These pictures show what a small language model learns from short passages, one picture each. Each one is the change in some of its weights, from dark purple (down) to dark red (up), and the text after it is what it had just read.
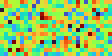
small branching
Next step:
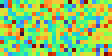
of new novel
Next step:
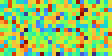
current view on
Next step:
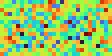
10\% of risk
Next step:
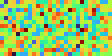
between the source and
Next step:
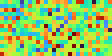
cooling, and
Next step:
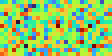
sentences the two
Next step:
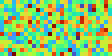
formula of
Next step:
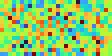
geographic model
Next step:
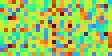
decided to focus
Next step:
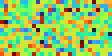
points might be
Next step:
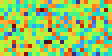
the metric is
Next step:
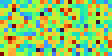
instance, for
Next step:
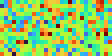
of these groups have
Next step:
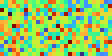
obtained. In their
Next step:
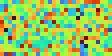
is light weight
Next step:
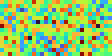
operators in the
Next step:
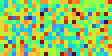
values of 60 out
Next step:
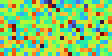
impact of stellar
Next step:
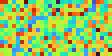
\cdots & J
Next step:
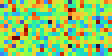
a high level of
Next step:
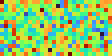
of massive
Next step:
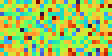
Health Education
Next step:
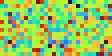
our coherent states
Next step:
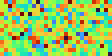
policies and
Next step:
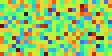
more training on all
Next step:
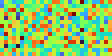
care data from
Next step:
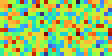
neutron star as
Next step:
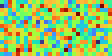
of nature created
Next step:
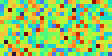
bottom three
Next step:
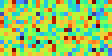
free will, can
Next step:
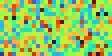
experimental absorption
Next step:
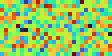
Project Management
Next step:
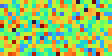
was published in
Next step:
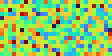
databases. The
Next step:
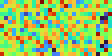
any medium,
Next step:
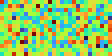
energy from Fermi
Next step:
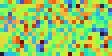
the mutual
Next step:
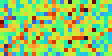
are present in the
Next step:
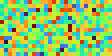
only metals within the
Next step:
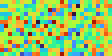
variety of network
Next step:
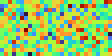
best three large
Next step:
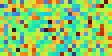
a vector of
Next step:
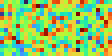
Based on the analysis
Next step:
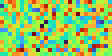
update the
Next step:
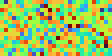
However, increased
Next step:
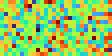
are {\em two}
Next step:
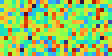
invert this process
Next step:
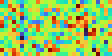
models do not agree
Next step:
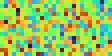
determined value fixed
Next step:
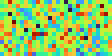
but in Bad
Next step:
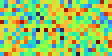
matrix, for
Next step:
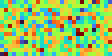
in all topological
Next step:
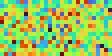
introduction may
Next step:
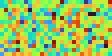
in turn defines
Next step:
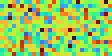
use is described
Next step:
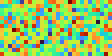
the above three separated
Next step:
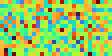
the researchers
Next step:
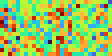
are widely used
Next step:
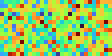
kernel shown in
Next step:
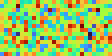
motion both directly
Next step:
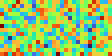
and more recently
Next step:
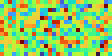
it is possible to
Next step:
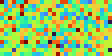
perceived ease
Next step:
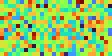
The AFM
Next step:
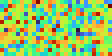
implementation. As
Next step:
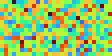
Fig. 7 The
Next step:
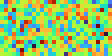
that $S \leq
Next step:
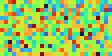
examined our results in
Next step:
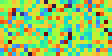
minute. The
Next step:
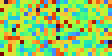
As before,
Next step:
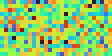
namely \be
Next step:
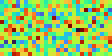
fields associated with the
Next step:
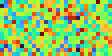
of the groups
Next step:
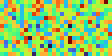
and three dimensions from
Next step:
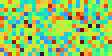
dimensionality in the
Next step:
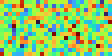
Not applicable.
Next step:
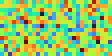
and prescribe how
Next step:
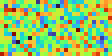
of assumptions,
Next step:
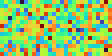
the status of
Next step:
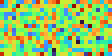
to spherical,
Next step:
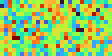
of RS and
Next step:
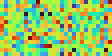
experiments are time and
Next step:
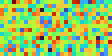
the proposal of
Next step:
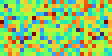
are bright in the
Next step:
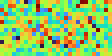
meet the needs
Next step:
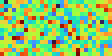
of BfrB
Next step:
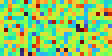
data for the year
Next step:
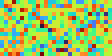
pain was the most
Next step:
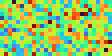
of \asq\
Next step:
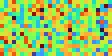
and a tidal
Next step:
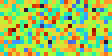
It deals with
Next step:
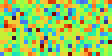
greater than the
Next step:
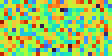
result, a 3D
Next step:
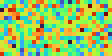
and IDs),
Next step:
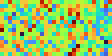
different design configurations
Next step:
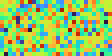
connected (and
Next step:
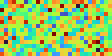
decision. Some
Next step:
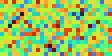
still work with
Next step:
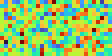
videos from
